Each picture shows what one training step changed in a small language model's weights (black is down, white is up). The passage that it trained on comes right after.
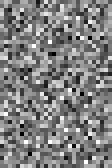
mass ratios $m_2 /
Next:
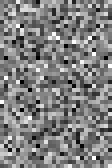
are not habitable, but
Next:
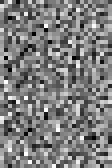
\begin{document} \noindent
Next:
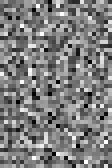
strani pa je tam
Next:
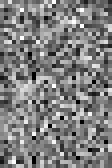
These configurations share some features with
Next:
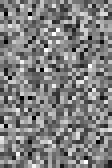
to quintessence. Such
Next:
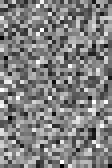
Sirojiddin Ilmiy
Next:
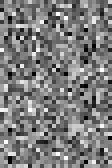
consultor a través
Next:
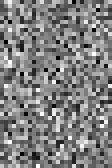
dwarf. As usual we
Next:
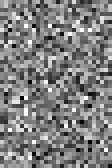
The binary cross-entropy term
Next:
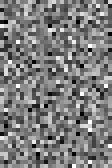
target advancements in the core
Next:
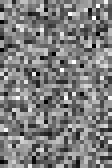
the actual keys, some key
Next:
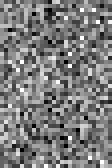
such as CVs,
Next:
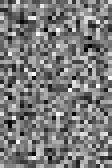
com exemplares significativos
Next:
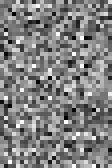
ва Ҳиндистон
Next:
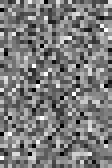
dessa classe de riscos
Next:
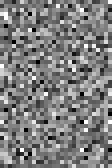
медийной персоны
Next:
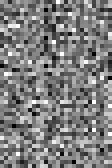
underlies certain vacua
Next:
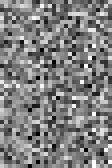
point increase in uncertainty avoidance is
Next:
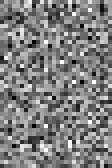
± 2 meV) is also
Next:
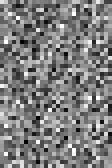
das Los-Testing
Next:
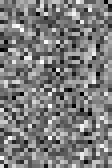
matching the Raman-active
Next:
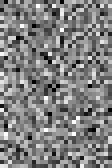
», sans que l'on
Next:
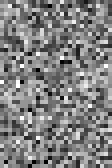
external and the realistic condition in
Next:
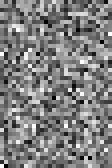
improves the enhancement performance over
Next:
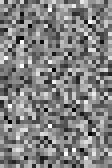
atom. The orbitals that were
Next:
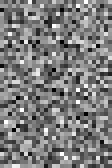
utilize acoustic waves that
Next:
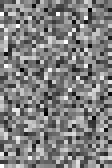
to consider it a serious
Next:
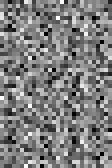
va taqdim etish
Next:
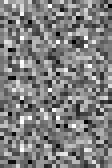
والبيئي ولكن
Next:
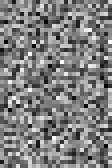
separating the two phases. In
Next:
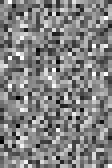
The \ha\ images have been
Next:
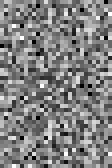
the complete one-loop contribution is
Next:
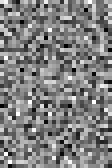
of time $0$ up to
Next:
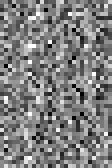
4 7 Mashinasozlik
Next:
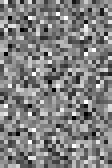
Manifesto quanto a
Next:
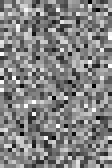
and yet not to break the
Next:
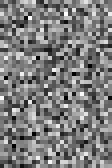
the general presence of water in
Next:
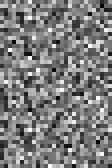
dados espaciais à observação
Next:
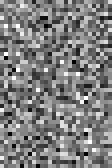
about limitations and reduced quality
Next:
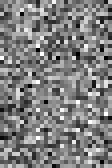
results were an order of magnitude smaller
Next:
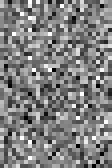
samarasizligi natijasida
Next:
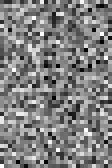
analizy i opisu,
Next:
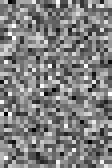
(as estimated from the previous
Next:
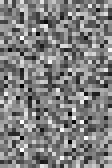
At the same time, the
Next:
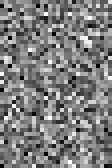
$S_{k}$ equal to
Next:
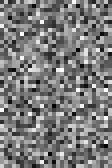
se hallare en un
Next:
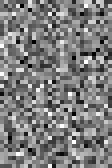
Bundan tashqari,
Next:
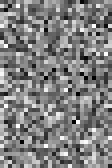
a la integración del juego
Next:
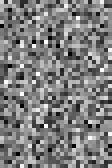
right. Figure from Sternberg
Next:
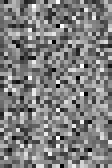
жалб қилади.
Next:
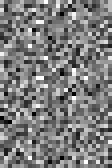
o primeiro escolhido pelo
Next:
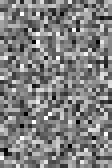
estudantes. Daí ser
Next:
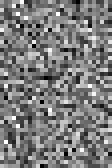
the order of two qutrits
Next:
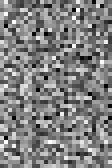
in the energy density join with
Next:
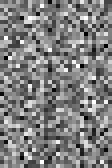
chiroyli osma
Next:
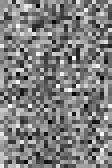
vectors are formed in the form
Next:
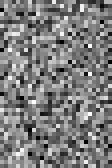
accreted abundances,
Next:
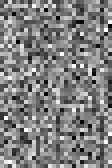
до того часу,
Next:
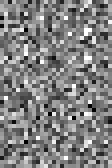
67P nucleus One
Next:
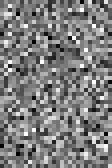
A. Högele,
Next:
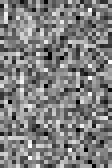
secondary schools, the
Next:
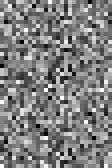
an idea of the expected performance
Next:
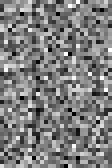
UT is via new contributions to
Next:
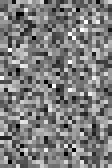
de uma formação adequada
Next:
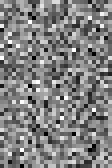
order to allow identifying the same
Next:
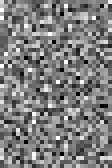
технологии поражают
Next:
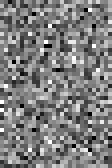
$6-z$ ordinary
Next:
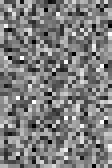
2-d analogy, on
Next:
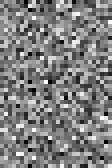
The lanthanide and
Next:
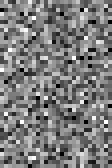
cycle in the high-dimensional
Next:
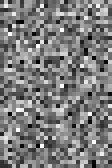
little relaxed but
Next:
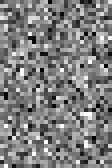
unumli foydalanishgan.
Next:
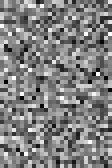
grain center of mass which is
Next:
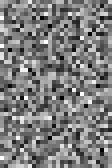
taking action $a_t$.
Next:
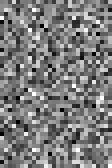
o'quvchilarning darsda
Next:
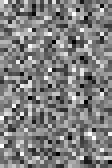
javob topadilar hamda
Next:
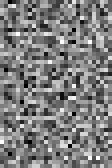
nossos objetivos.
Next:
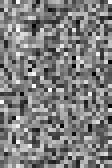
are in no position to discuss it
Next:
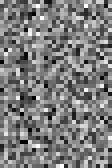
University, Ho Chi
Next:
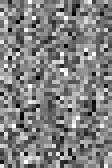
annyit jelent,
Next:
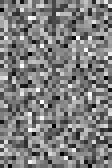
pai trazia da
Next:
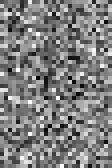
di lokasi bekas
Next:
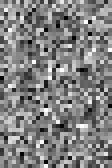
In Lorentzian signature,
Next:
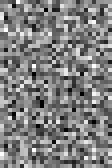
direction of the electric field that
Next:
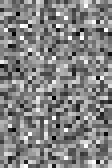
philol. sciences.
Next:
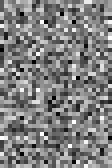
natural to attempt a
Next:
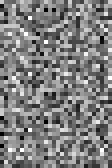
considerable time and is very
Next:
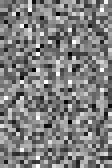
phase transition. Critical behaviour
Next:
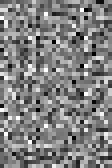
жизни граждан,
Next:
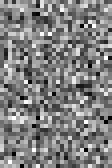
scattering increases the effective disorder,
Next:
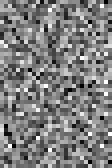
a color-scale representation of
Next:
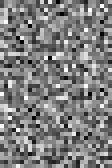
similar to the stripe order
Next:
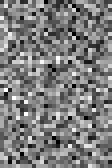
organiza e estrutura a
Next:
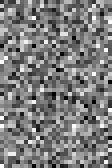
door de vigerende
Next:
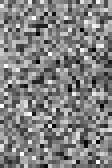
mualliflar areal
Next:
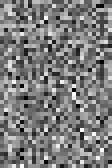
сьогодні, як
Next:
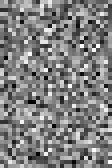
cell interfaces during the prediction step
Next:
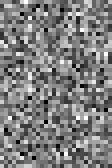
a specific $\omega$ mode of
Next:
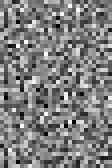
\caption{The trajectory of
